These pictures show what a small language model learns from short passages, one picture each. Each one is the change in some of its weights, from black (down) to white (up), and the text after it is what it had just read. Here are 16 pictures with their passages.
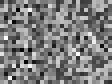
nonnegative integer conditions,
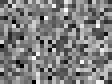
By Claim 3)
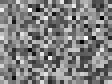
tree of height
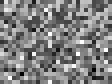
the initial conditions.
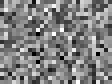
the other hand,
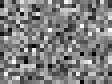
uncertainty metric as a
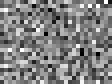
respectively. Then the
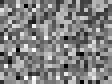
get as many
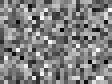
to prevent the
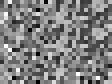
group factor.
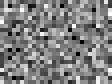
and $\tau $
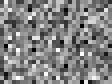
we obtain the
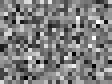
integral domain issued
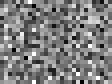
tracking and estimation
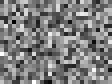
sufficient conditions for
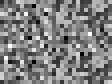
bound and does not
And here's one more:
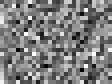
between $x$
